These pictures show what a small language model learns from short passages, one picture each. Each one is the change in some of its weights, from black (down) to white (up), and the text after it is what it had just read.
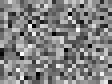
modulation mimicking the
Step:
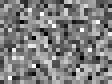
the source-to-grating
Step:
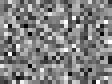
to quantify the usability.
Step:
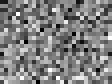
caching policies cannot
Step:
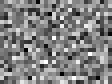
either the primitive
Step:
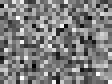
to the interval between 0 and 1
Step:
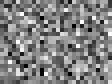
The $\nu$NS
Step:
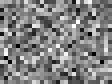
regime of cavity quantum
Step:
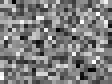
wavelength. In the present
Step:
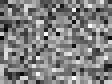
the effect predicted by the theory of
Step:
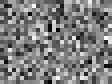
shown in Figure 2. **Fig.
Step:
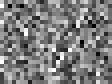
K_{n}$ almost
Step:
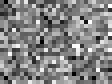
another peripheral
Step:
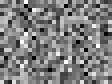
versions of $S$ as
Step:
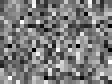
tip of radius $\sim
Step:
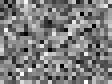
an intermediate evolutionary
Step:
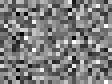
agreement with the National
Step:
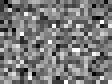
UE can decode the user
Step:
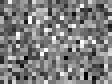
is suppressed. Although
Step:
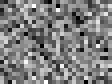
a maximum for intermediate
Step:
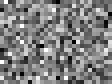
future PV generation
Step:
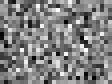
is a double edged
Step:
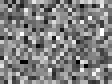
In the present paper, the approach
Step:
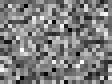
to the AIC model selection
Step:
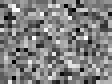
see evidence of position
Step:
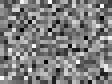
limits the multiplexing
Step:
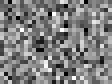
with Newton's method,
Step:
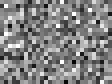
Weak Energy
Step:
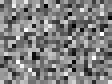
inclusion only of the single
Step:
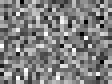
results. This is generally not the
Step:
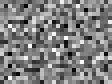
AIOps and baseline
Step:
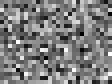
molecular geometries
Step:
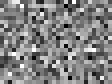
this result is an important test of
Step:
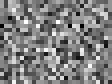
algorithms and public
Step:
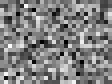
A combined three-year
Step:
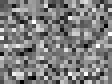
consistent with the non-critical
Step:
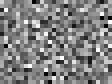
in the same mass regime,
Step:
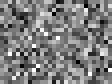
may suggest developing a
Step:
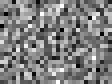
M. Voos,
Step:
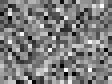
course, in many
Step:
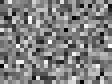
is that in the frameworks
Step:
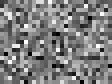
to $N$ when the data is
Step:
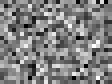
to the fluxon, which we
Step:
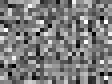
the two left panels in order
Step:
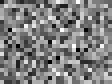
Newton Institute for
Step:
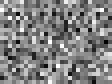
is orders of magnitude
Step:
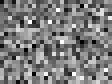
spine. The first three panels
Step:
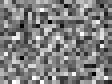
the computed stress,
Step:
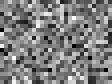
of the Higgs
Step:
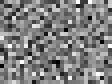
only difference is that in
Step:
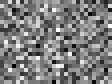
can be decreased by many
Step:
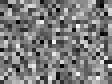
the Sun, but not at the
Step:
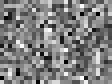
$A_N$ for the process
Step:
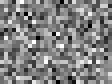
which the rotational spectrum of a
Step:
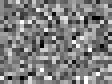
profile is divided into
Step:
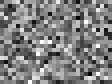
of hyperexponential
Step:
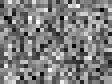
is present without involving any
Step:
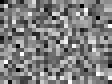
and EU (project
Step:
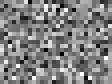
RKKY interactions up to
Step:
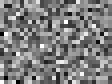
be absorbed as the
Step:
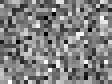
type of approach is discussed
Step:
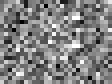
operation. By integrating
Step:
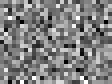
$\lambda_R$ being the
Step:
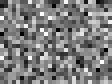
of bipartite states in
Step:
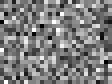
Ind. J. Radio
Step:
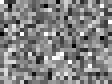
emissivity and
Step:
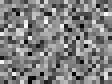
to explore the whole network
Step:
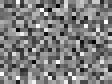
previous sections. It is the solution
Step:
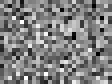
also be expressed in the form
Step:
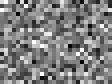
destabilize certain
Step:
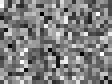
I$, the optimal departure
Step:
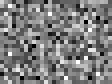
= \begin{pmatrix}
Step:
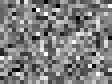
maximum distance less than
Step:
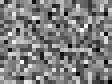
after irradiating a
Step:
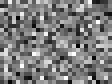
dir=both, y
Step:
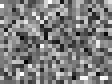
$\rho_{T}$ can span
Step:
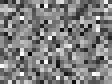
The aging, memory and
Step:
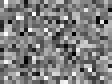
Office of Government
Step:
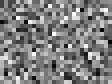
recent findings of Riley
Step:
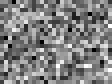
elapse, where the
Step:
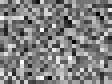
oscillations with variable
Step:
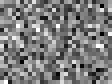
models, stochastic
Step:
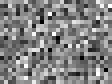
the associated Lie
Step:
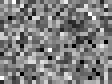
on a sample with a glass
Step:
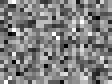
of optical depth unity
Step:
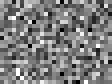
be an oblong $5
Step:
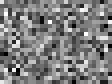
in Fig. 1(c) are
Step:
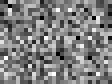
the anchor point for
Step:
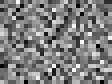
study transient dynamics in general
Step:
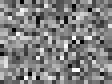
Fourier transform of
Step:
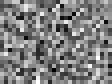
been proposed for patients in
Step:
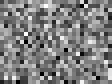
methods and TEST consensus
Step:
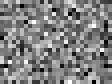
obtained by actual WKB
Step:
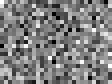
\end{eqnarray*} These
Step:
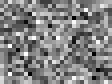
of magnitude larger than the current
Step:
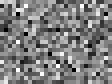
candidate Be stars
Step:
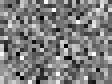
would be a metastable state corresponding
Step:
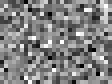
respectively. The RMSE
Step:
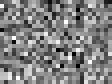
release. The increase of
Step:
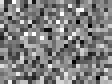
a collective vibration of
